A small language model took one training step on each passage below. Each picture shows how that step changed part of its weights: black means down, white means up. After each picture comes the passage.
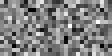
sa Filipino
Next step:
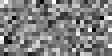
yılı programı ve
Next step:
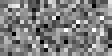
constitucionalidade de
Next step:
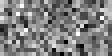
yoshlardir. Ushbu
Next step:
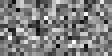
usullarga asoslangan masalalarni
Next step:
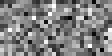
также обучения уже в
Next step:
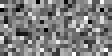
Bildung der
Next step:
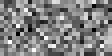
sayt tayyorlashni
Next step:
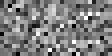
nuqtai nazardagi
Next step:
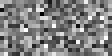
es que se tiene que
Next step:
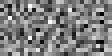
e a dimensão
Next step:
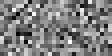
Biroq har qanday
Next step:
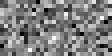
Conclusão 17
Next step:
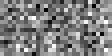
//Science and
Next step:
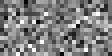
i paszport
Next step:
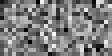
possível apresentar
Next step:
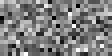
sunt formele de
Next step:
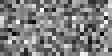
стремящихся к
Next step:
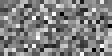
cada ítem,
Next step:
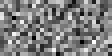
Eis- und
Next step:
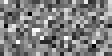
direito de dizer por
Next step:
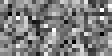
у професійній
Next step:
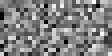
pelo gestor de pessoas
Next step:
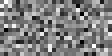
- Sut mahsulotlari
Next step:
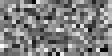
аналог. При
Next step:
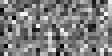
фактора росту
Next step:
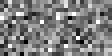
• Peserta
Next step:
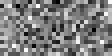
meio da Lei nº
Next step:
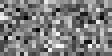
bekerja dan
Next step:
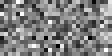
الجمع حسب
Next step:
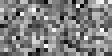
bo'lishi ham
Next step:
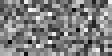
а так же в
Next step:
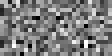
em prática clínica,
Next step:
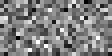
va kattalarda
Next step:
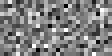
hecho en cuestión
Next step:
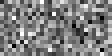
Prado e a
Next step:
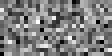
e poteva
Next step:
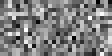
uning ontogenetik
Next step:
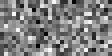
acquise dans le
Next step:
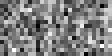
boʻyicha emas,
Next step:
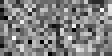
ce implică ideea
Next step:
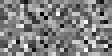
and of the active
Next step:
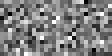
değildi ve bu
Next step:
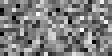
asrlarda O‘rta
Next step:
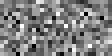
majburiy va zamonaviy
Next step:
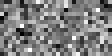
SEE HPE
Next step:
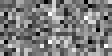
education students in Ukraine
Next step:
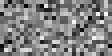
de parcours
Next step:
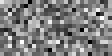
que aquí presentamos
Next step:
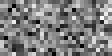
hisoblanadi. Bu borada
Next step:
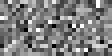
o parágrafo
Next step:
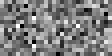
yaki kóz
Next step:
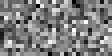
Otro estudio realizado
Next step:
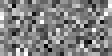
article focuses on
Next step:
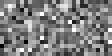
dente permanece
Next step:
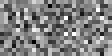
helyi és
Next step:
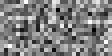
их потенциала,
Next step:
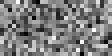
20 áreas de interação
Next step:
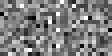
Farg'ona va
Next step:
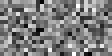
wiernie, a
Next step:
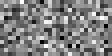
que ya usara
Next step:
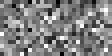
yildan boshlab
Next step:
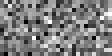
ijtimoiy taraqqiyotining
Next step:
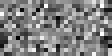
ciudad de
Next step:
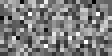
maneiras como o
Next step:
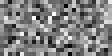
civil, redes
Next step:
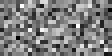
profissional, no
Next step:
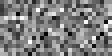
No caso brasileiro,
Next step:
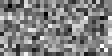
tizimi nashriyot
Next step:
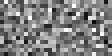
origen de los
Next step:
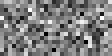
gacha oshishi
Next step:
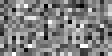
Samarkand kabi
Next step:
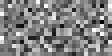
suas devidas
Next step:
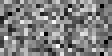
de pessoas, bem como
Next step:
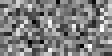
її стромі та
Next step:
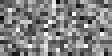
são edificadas por
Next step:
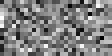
se revezaram
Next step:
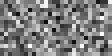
respecto del simple
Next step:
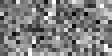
développés au niveau
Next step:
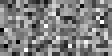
Закон України від
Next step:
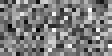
la literatura científica
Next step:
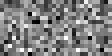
a capital do estado
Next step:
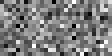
escolar; III
